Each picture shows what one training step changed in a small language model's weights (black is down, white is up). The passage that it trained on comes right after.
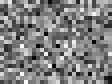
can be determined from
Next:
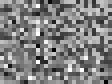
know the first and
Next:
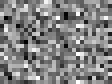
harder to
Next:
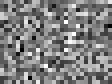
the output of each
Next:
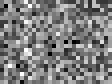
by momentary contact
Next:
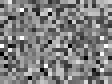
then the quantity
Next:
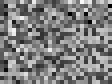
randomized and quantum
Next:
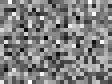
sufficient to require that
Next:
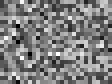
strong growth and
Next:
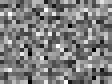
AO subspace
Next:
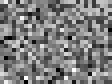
fluxes from this
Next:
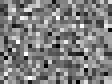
coincides with
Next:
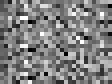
main heat
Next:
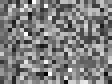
left vertical boundary
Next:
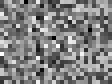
the intuition
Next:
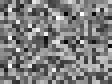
inverse; minimum
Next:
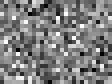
Proposition 7 by the
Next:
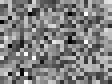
represents the set of
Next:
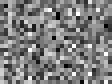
is observed; for
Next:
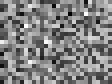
in the set
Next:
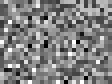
limit intersects
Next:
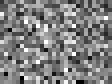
the run. The
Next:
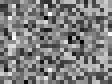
this model, we
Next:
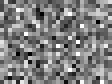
4 GeV can
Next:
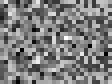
condition is not
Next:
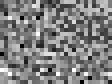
any $t$
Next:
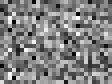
all models. In
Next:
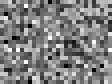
can sea
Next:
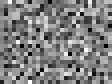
investigate the case
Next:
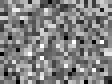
we conclude that
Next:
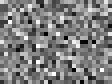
of Theorem \ref
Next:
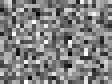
thus expect that
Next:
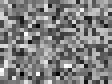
was tested
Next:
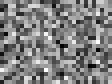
in $T$
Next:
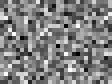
the three eigenvalues to
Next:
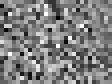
that $\ell$
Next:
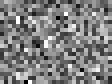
, $\alpha
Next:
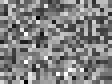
values of a few
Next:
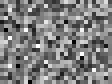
matrix \(B\)
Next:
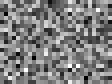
changes creates
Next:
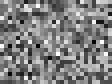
put another value
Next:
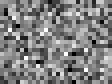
solutions to the following
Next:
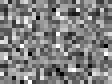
between them using a
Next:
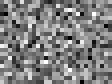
materials remains
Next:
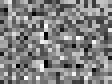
not belong to
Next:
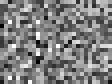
offering control
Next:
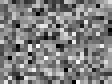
solution. In section
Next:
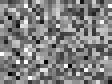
Our second claim is
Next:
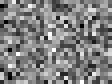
for integers if
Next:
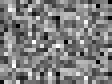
form, with
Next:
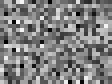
more effectively than
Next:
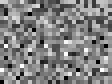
involving the
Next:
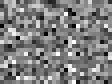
$X$ and
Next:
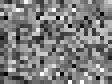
equation (25).
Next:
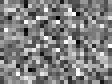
\nonumber \\
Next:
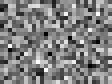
in $\Cal
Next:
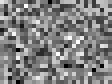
will serve as
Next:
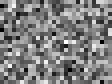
and a time
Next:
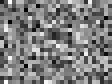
(b) for
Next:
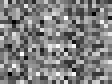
An easy way to
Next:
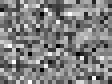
the FFs
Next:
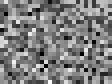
techniques such as
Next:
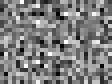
ca. of the
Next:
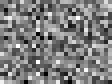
both asymptotic analysis and
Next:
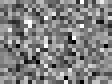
For \[
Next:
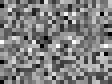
and merging
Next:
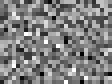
reason, it is
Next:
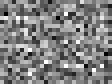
cannot store more
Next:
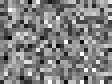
contradiction, suppose
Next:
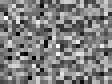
other matters,
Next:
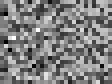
modified minimal
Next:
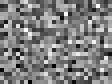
by the constant function
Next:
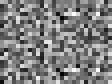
of the local
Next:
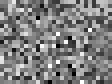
etc., always
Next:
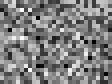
et al.
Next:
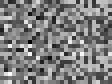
this terminology
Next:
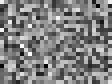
of coherence
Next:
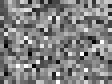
filtration induced
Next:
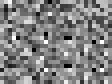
us give an
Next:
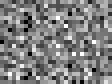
observed ordering
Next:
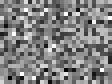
and Storer
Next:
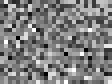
line of reasoning
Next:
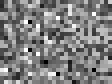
the quotient by
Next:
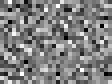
We noticed
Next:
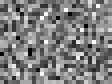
give the rank zero
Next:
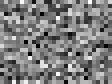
larger PV.
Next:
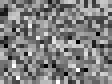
studying such critical
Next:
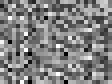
relative improvement can
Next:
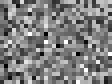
sphere, there
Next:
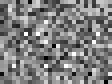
kernel is given by
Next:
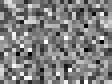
as we move
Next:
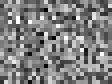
too small or
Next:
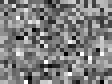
51 spectra
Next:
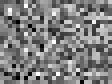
Banach space
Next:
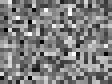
m}$, the operator
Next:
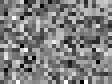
view } The general
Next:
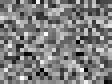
one neutral
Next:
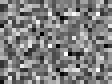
of the deviations
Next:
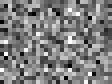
represents the frame
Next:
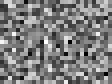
as the correlation time
